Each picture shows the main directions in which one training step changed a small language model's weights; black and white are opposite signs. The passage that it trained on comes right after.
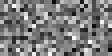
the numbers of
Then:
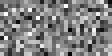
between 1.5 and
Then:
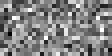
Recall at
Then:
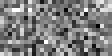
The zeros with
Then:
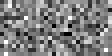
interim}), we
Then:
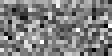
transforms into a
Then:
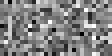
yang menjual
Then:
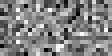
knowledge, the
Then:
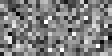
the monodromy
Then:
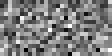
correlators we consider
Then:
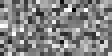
beam splitter
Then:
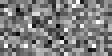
to enhanced
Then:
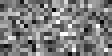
as a perfect
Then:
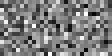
lines. This analysis
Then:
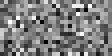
la remorque
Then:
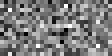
method examines the
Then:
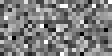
MBF model.
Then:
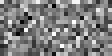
shaded box
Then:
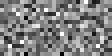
A. Linde,
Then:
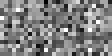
the slower
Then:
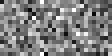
computed merely
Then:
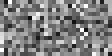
the predecessors
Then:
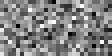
“moral de
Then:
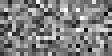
ad un punto
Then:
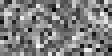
an approximation of the
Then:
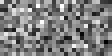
The classical equations
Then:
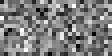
realizing class
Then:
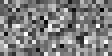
That means that
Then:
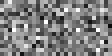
over the past
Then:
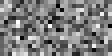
produit un terme
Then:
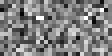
passed from the
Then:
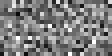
radius 0.5
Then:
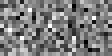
to raise the
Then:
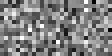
$ for the number of
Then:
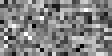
considerations ( for
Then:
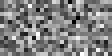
then, write
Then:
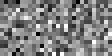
potential is
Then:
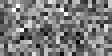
um estudo
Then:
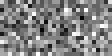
namely, that
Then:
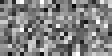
flow sufficiently
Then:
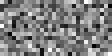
normalized to the
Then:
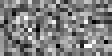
$A$ of a
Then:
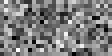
a decline of
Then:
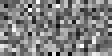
coupled with a
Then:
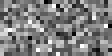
transitions to
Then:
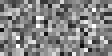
the fits, but
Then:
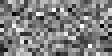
This is why the
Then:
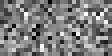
8) CPP
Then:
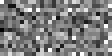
have invented
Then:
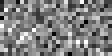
la necesidad
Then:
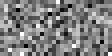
primitive if
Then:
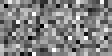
Such a map
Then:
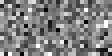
la presencia de
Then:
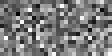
\bv \times
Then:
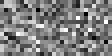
should still
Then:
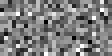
from the series of
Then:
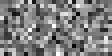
$j$ in
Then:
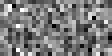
и для
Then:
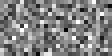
Selbst in
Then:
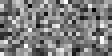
the device to
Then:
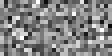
the overlap
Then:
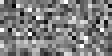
have formulated the problem
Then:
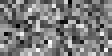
der Farn-
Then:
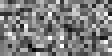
in describing
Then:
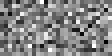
side length
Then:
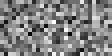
the measure of information
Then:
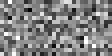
also suppose that the
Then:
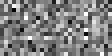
for the proofs of
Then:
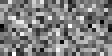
specifically under two
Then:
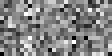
\nonumber\\ &
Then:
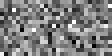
a permis à
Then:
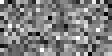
above this line have an
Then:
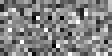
using the property that
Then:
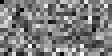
the arguments
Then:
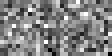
dimakan di
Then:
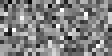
systems} In this
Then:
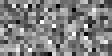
procedures used in
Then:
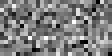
on $\mathbb C$
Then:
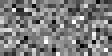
\log M)$, and
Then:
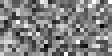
e correlacionar
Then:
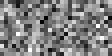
uit- en
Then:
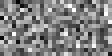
simulam as
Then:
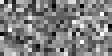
This approach has been
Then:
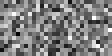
by an $f
